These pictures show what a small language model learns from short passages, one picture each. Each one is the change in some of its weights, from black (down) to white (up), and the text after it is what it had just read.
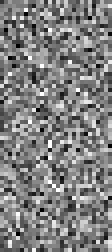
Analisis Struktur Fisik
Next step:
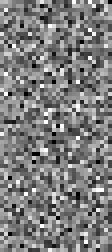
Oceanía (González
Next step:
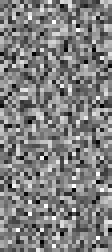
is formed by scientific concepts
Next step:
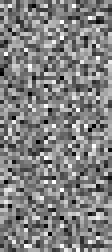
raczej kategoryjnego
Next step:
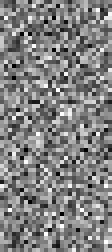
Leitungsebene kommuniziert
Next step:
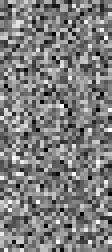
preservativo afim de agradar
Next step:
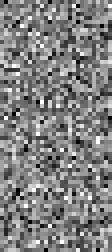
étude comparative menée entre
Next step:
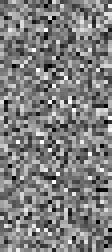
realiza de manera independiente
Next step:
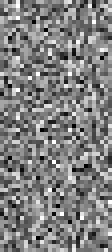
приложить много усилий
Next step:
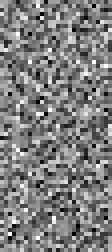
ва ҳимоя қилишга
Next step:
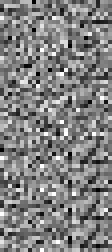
învățării nu se
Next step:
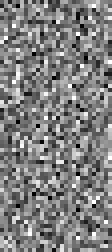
Кубеева Г.Қ.,
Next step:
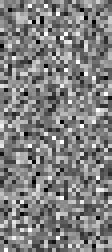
por meio de pesquisas
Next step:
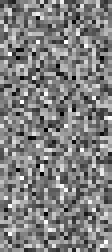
pembentukan kemampuan
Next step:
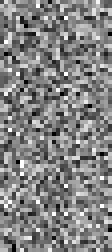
müsadere Sadaret'e
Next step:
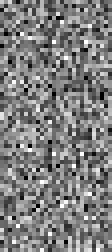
si acertaron o no en cada una
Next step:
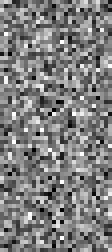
tema. Continuação da
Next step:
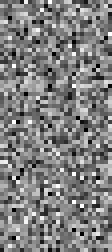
Mestrado Profissional;
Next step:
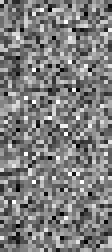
эга бўлиши лозим.
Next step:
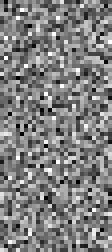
masyarakat yang membeli.
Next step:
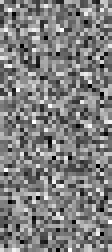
en adultos mayores de 65
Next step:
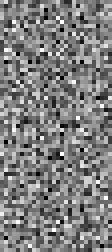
aproxima más al modelo
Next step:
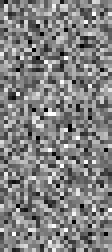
véhiculant une culture
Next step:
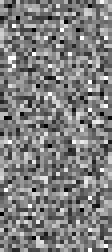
e já no dia seguinte,
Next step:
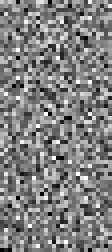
L. (2018). Evaluación de
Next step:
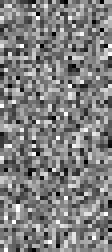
основе знака ответа, что
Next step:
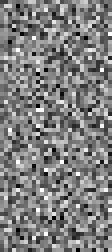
B.W., Klautau,
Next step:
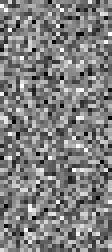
technische zijde naar
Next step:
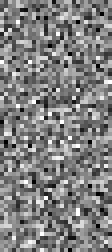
Argo va jargo so'zlarida
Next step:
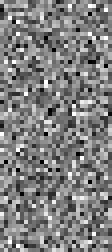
kistalar bezlarining ishlab
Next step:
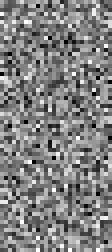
os fatores enfatizados,
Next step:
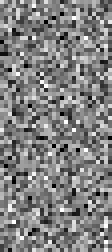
for Research & Development*,
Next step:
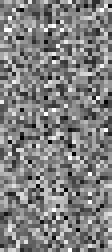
the works of Kasghari.
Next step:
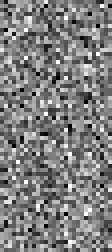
comme un outil de développement
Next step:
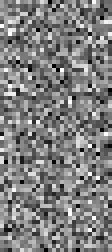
travailler dans la dignité que
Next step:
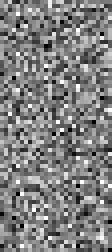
nutqning mazmunini yanada
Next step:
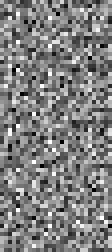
risques raisonnés. En
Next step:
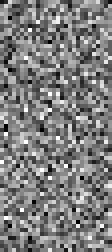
hududida yoki ayrim
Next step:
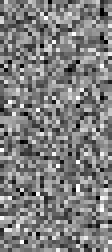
yaxshilash, ularni
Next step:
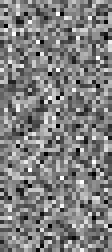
Enfermería. Policlínico
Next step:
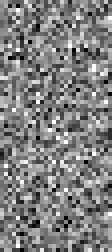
с верифицированными
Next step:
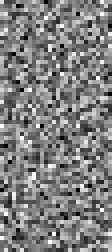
tushunasizmi? U nima
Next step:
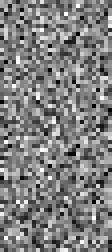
ular aniqroq bo'lib
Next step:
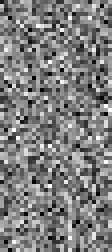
até a mídia digital
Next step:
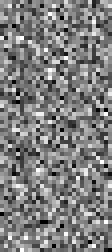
teachers. The analysis of the
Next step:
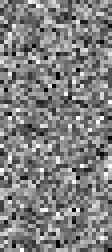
o'quv dasturlarining kengayishi
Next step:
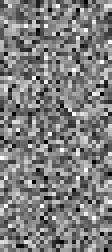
- 6.Рахимов И.
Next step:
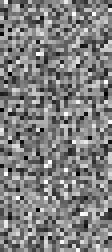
издала указ, в котором
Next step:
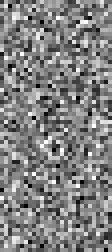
olan ve beklenmeyen yan
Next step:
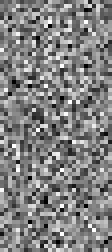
(c) соответствует
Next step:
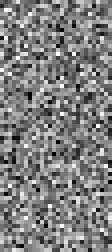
mecanismele biochimice și
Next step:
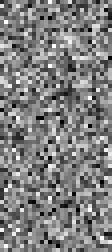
inkor etmasdan, balki
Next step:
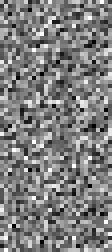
розвинути педагогічні
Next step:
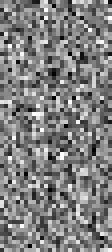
a Petřík, I.,
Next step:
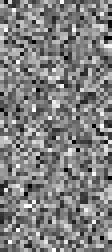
maltratos a menores,
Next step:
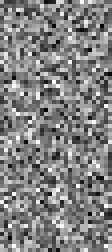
de Innovación Agropecuaria
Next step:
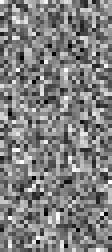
a representação do conhecimento
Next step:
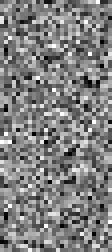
yil 10 iyun kuni
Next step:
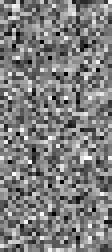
конфліктів, коли
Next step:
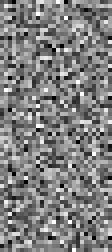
éventuellement relever
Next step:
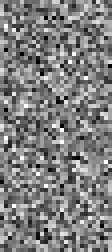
kuni “Facebook”
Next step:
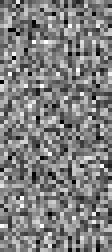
tiklanuvchi energiya
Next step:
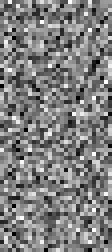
выполняемых вручную
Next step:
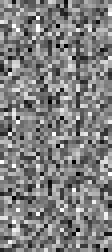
прошедшее с момента
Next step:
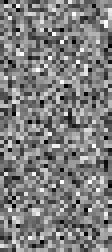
мотивації виступають
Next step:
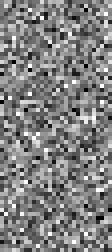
wird stets eine fest formalisierte
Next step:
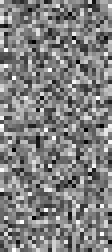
derecho romano– se les puede
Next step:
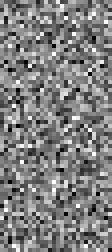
de*, *mal grat* +
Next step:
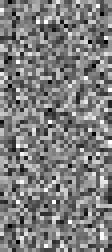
har bir bosqichda talaba
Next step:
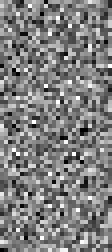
jarayonida til vositasiga
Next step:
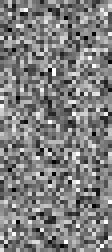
folgende vereinfachte
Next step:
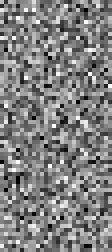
*Corylus colurna* L.
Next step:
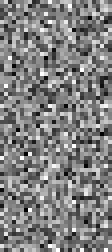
transformación digital y la educación
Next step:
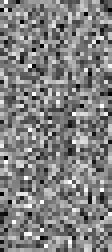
lo menos, pasan a un segundo
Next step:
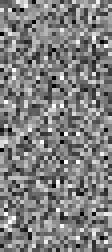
merkt skilmerkilega
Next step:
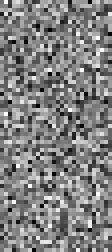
in altri Stati europei,
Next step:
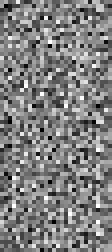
do mercado de transferências.
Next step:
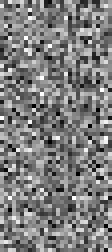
de ene bank de eis dat
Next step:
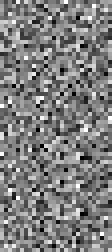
қонуниятни аниқлаб
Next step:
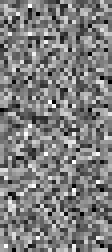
is evaluated using the
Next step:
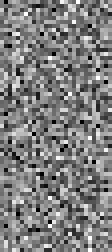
atendem à característica
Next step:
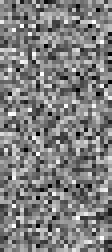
O‘yin davomida bolalar
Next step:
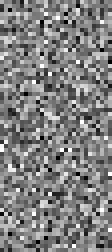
Misiones. Bolcato
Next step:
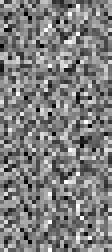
نوآوران و
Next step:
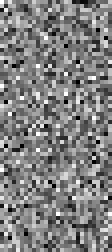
et al., 2004; Kazak et
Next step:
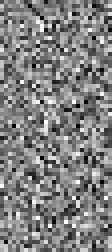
data) bilan to’ldirildi
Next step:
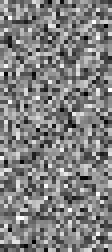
Berdasarkan hasil
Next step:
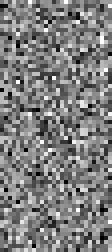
va milliy raqsbop
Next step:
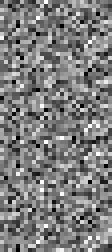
कल्याण पर
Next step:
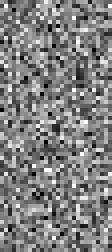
Ricardo, J. J. D.
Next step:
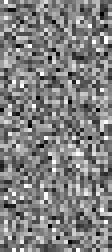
desarrolla en detalle en el
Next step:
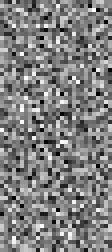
automaticamente incluído no
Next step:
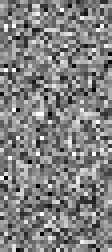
her, als schriftliche
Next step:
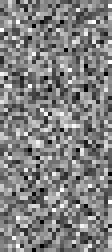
Wang J., Wong G.K.
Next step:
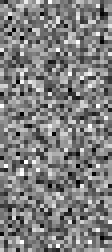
qidiruvga berish orqali
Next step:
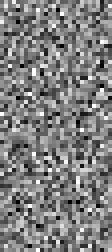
olib, tutib turgan
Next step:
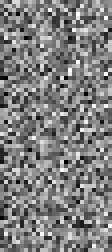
مکان نام
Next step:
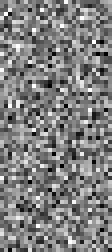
violence pour obtenir des
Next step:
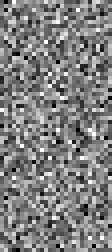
Abstract: This article
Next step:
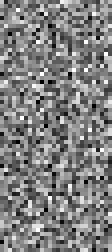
sea motivada. Al respecto,
